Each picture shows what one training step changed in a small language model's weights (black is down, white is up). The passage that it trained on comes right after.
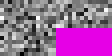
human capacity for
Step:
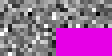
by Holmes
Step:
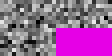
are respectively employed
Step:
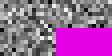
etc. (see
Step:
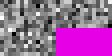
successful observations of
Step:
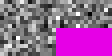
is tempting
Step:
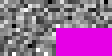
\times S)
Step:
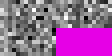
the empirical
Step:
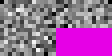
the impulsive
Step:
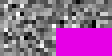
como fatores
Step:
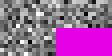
flexibility of
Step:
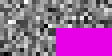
all results are
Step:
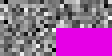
has at least one
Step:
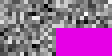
odd prime order
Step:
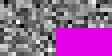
in this equation as
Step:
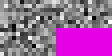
Next we take
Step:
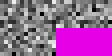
type $\mathcal
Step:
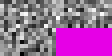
market data gives
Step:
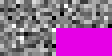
resultam tanto
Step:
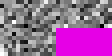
chega ao final
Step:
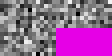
data for the
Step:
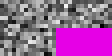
its right-hand
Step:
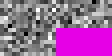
of scientific
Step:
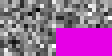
directions at 6
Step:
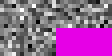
the individual vortex
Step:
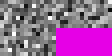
steeper than
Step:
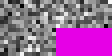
also observed in
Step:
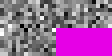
compared to the
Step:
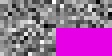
hombre que
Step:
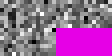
the RGAS
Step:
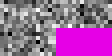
The dependence on
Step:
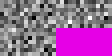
collected by
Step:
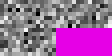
Neural Network
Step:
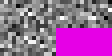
acretion disk
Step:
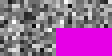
not suitable for
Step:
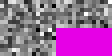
represented in the form
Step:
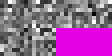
Many of the
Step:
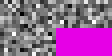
(or matrix with
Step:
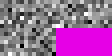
auch diese
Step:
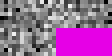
(como la
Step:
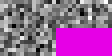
is devoted
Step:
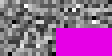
of long periods
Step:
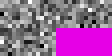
can be used to
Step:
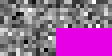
constraints of column density
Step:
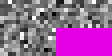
behavior of a single
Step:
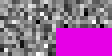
To $\sigma$
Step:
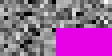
uchun , balki bu
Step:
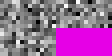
ish kunida
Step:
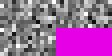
grading on
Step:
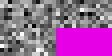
to be of first
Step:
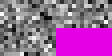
have $a\
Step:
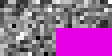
meanings of
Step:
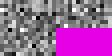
of degenerating a
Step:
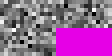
its effect on the
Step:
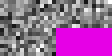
then the number of
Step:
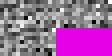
independent. \item
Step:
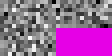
by early- or
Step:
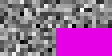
consider for each vertex
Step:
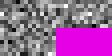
the spins to
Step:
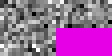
de QA.
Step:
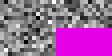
– onasiga,
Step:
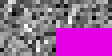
Main types of
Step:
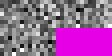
and use this to
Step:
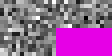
since a similar theorem
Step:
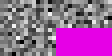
e Rocha
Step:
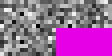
is only relevant for
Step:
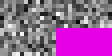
see Fig\
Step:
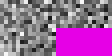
especially observed in
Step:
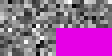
that for any
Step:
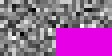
have evaluated
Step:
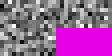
work with a fixed
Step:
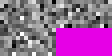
has pointed out
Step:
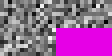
is not immediately
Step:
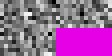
conformal map} The
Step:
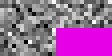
et al. en
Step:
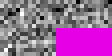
management par projets
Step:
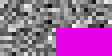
of dynamics.
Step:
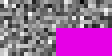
relaxation is
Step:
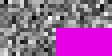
problem formed by
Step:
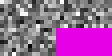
this question depends on
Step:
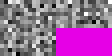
contained in a
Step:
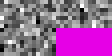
\quad$ and
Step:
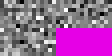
gacha -
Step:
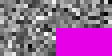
the previous discussions
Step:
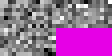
equation of state with
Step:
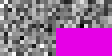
foliation of
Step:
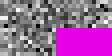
down the corresponding dispersion
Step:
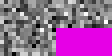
and qubits
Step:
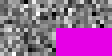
The notion of a
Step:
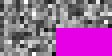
gut oder
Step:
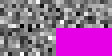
course related to the
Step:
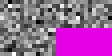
torsion divisor
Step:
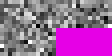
first output for
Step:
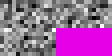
be measured with sufficient
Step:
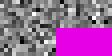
Details about
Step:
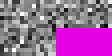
a possible minor
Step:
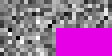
va O'zbekiston
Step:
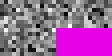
$I$ is
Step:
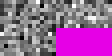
conclude that the map
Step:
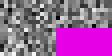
It is not known
